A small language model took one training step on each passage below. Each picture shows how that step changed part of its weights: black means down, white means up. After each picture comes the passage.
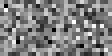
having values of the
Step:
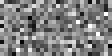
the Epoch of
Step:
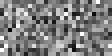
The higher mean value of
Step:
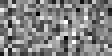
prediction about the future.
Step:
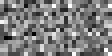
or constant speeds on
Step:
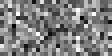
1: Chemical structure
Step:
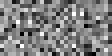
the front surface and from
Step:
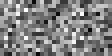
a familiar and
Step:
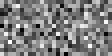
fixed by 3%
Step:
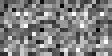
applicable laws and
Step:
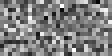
separate the protein-rich
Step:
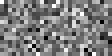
The emergent beam on
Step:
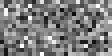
three-dimensional uniform electron
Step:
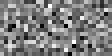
lower OH^\bullet
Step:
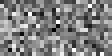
use of the buoy
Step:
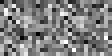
society publishes the research
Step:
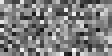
of layers and the
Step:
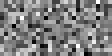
was found between groups 1
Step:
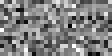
CTR among
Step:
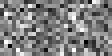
analytic continuation of the
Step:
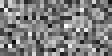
X15 Contractors
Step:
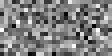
the number of atoms in
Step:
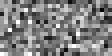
the seminal concept proposed
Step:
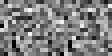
on Comput. Des.
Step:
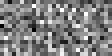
form of the model each
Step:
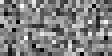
increases, with its effective
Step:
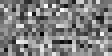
oil producing countries are
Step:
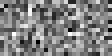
follow the time when using
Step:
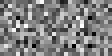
moderate field strength for the
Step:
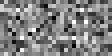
the endemic species,
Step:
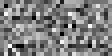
Lett. {\bf
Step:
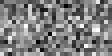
applications include high-frequency
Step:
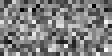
decay can be used to
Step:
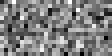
values (what people
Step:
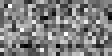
likelihood of mortality
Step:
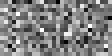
they also examine the source
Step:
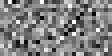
there are no any
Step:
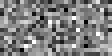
is changing rapidly in recent
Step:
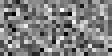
which were collected from
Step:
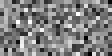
the macroeconomic
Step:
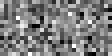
we benchmarked against
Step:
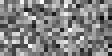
Twenty three
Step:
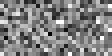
work on board
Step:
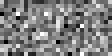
years and in other study
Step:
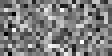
have been detected and which
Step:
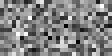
weak Bragg
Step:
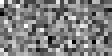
using a simple optimal
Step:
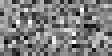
the US through
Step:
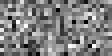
awareness of observation through the
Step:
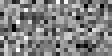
the owner of the
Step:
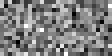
considering the low energy states
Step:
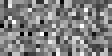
samples. The surface
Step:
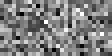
The FTIR spectra
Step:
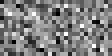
calculations, which indicates presence
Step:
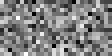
in the study are
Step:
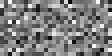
Now there does not exist
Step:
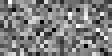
correctness. To prevent
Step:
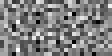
only the renormalization constant
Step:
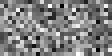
simplifications returned by
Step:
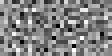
the iteration index.
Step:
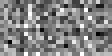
strict data protection procedures were
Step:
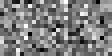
according to its Strategic
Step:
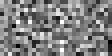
the Nyquist
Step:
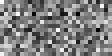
Resonances appearing
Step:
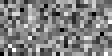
past decade.
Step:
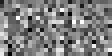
where other apps may
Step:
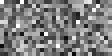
to tackle,
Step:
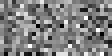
Volunteer i
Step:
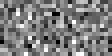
extended the analysis of
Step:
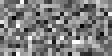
subscribe to
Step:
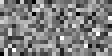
in transverse energy. Then
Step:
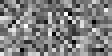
be eliminated each
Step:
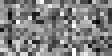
portrays that the use
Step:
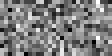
more evident in the presence
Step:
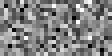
been expanded, it
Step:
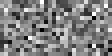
ADD spend less
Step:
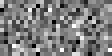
emission excited by the
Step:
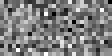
mechanisms relevant for the digital
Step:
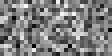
volume element and therefore for
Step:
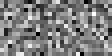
latter method to get the
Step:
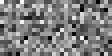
of Korea }
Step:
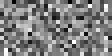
sections of the population
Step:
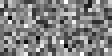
estimator places a
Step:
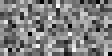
equation, which is the
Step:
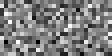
inverse Laplace transform needed
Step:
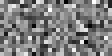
depths of the ions
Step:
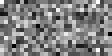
by the small fluctuations of
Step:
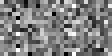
fields or a cosmological constant
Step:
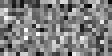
position algebras
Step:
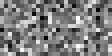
was explained within the framework
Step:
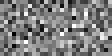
considered “too many
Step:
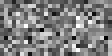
cost estimations and
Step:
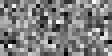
remains lower than that of
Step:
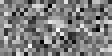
freeze-out temperature
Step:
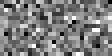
have been observed in the
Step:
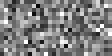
may open many new and
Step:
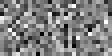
be transmitted from one
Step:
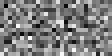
proportional to the transmission
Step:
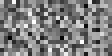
levels, decreased temperatures and
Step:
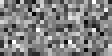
in hierarchical relations between
